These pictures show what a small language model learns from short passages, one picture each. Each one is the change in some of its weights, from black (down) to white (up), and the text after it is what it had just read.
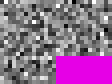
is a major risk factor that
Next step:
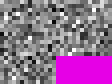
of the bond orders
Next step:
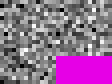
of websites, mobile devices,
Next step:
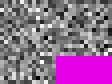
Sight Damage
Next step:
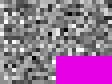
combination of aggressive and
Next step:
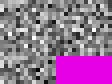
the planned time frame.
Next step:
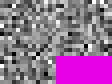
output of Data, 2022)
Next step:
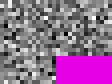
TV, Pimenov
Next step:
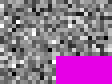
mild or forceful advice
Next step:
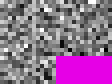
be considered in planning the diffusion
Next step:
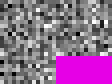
Downer, R.
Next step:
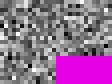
sequence $\sigma_{00}
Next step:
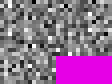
QoL and improving the
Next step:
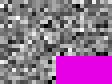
facilitate rapid and accurate simulation.
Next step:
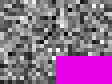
heat wave, as the
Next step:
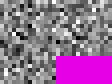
of the revenue target.
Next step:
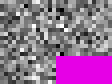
and middle-income countries
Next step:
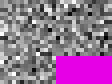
a close ended answer from
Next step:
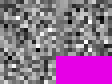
complaints of missing
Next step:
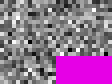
Chair for each
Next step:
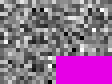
adapted based on their feedback.
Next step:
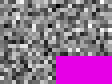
intervals, according to each
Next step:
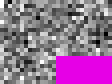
necessity of observing ethical
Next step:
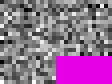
the integers,
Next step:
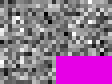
influencing the retention and success
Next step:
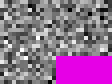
of a solute to
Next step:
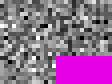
of rituals and
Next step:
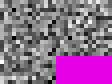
limited to the relationship between safety
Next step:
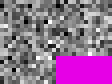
Affiliations and
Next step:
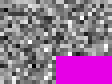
but form part of a much
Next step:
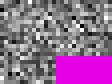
into triple distilled
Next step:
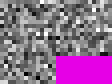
of protective services between
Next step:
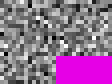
of (\bullet)
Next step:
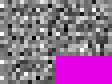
to induce and pattern
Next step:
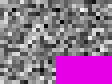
fixing the remaining terms to
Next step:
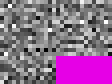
liability insurers
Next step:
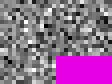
had reduced fogging and
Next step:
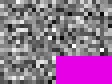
purchased and randomised into
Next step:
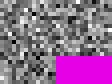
stakeholders, in their communication material
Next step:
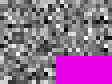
obtained in this study highlights the
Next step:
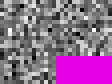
system used. Here we will
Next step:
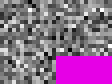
investigated the bistability and
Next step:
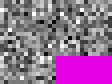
by the condensation of
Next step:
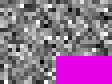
residuals were randomly distributed
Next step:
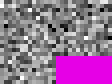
taxonomic identification of this species
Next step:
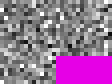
Predictor of
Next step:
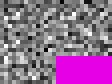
Abstracts that
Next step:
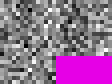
prostatic cancer. In
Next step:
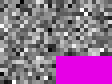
Governments strive to ensure
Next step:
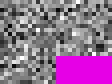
through the setting itself. At
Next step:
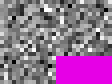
be uniquely associated with
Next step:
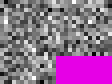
which would enable a qualitatively
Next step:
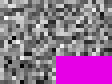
and the instantaneous frequency
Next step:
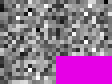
and 2020 Country Country
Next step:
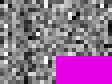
dB THD and of
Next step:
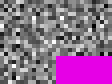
and cropland,
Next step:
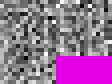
research is the process of
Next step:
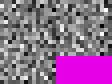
the DMA data from
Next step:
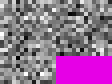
dependence of catalytic activity for
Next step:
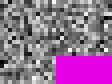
total by the Central Bank
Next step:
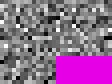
was mixed with 9 ml of
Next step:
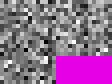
development of an OECD
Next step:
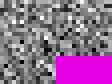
show significant decreases compared to
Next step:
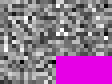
next action given the sequence of
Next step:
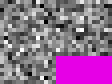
of dissolved particles in
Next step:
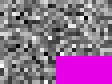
form of PRF is known
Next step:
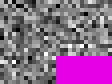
al. demonstrated [58],
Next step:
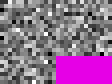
insight into students’ understanding and
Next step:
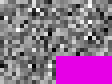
balance and transferred into a
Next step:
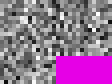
spatial performance of the area.
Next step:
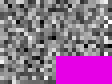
2. Artisan working
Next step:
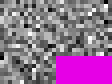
So these states provide a model
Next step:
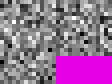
Moreover, it receives a
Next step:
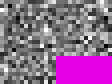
Afasia is not only
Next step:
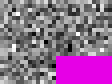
between the two communities ($p
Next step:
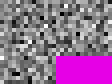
greater press freedom than
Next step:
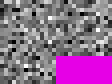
transformations to replace
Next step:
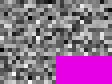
Schools Division of
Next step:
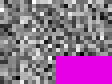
in Physics and measurement and
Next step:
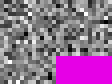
tissue can be examined by its
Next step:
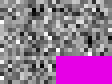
or a pilot test for
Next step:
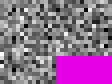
the 13 publications cited
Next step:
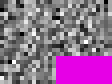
system, upgrade digital
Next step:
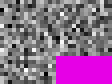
is a need for the
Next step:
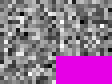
these authors found that the
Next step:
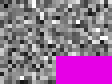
militaries, and more
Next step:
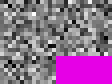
August and September and
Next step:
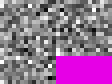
of domestic commodity
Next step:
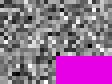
of Helsinki
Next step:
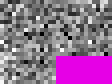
between 14 and 27 days old
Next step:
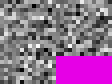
confirming that phenolic compounds
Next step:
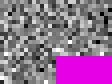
the User Pays
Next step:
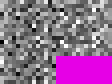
of the study is to identify
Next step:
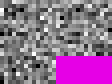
resultant settlements,
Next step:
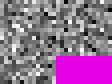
accordance with previous studies showing that
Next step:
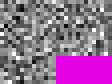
in teaching field. The name
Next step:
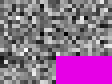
some GIS datasets, and
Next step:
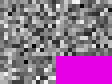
the participant to speak
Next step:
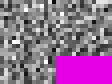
is the estuary of the
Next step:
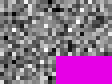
on party institutionalisation,
